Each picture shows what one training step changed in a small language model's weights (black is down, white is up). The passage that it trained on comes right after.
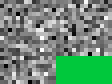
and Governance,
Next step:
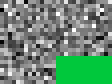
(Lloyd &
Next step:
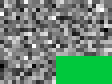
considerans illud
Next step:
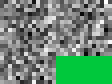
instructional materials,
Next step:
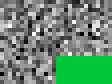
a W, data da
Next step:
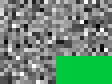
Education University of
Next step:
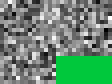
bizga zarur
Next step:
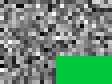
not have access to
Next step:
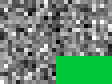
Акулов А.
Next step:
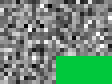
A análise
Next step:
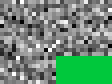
Politics of
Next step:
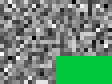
áreas de
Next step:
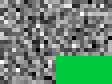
efficient inputs
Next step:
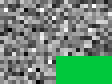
by the clinical
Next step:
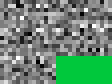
work, while reducing
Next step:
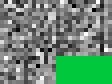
its size, the
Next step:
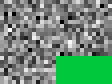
system cascading
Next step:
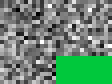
recommended such
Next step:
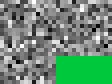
tall buildings,
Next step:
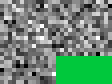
2. Practical
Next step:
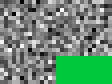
kept his
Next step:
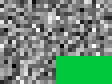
the previous compounds
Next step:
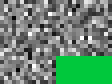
qilish uchun
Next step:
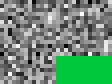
the effectiveness of
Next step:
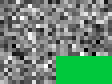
on the Estimate of
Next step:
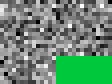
nouvellement en
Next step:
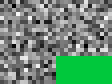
and requirements of the
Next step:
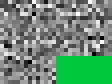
la richesse de
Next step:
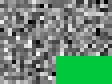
of dry fiber
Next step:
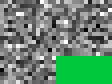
NIB National
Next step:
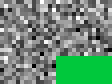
Namun pada
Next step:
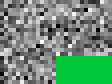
i utdanning
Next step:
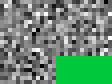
in-situ stress
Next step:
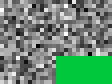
no país,
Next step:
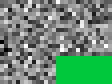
and learning techniques and
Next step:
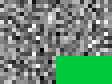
the data available,
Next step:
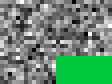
ega bo'lgan
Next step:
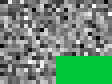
as data updates and
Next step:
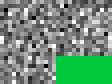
counterparts for
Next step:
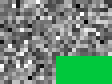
agent to increase water
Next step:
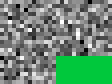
Clinical Trial
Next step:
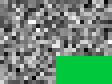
dry ether (30
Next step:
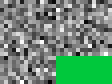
languages include
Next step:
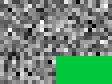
Nations Educational,
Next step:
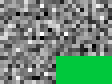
topic a fair
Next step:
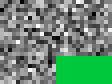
waar de grens
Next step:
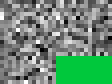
respectively. The
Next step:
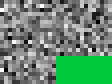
to represent average performance
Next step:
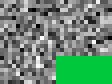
: Pendidikan
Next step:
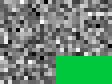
varying experimental
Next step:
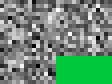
the healthcare
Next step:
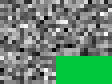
NICU drug
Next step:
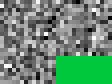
play the aim is
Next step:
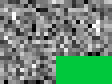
small, and peer
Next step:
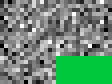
de condutas de
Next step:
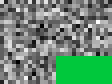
The structural assessment
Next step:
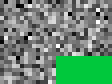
include the city of
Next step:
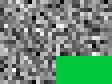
en el margen de
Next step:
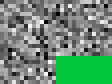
language's complexity
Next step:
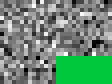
field problem for a
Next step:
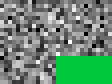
the numerical results in
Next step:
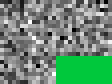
of the industry is
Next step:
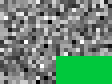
жамиятнинг ва
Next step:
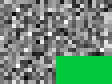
addressed both
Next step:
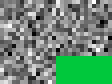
aos inícios
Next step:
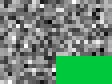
herself —
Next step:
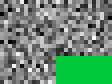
However, its location has
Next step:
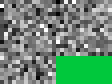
і *Camellia
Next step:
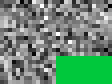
were in the mines
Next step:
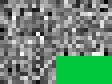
regarded as one of
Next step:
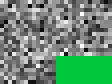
life of the
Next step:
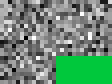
critérios que
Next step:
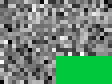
growing need for the
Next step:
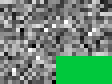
subaerial over
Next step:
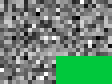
aniq, ilmiy
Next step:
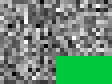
to generate route
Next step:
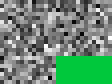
the user to pass
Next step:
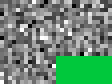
capacidad de cada
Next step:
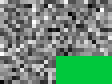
male genitalia the
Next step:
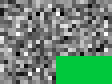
ABB IRB
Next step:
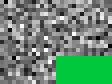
two distinct
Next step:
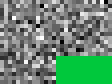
Providing a new
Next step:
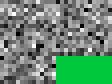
à stimuler son
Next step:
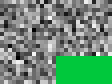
the Court will not
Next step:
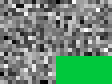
knowledge or open
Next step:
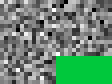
ámel eter
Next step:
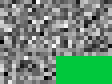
a ciência que
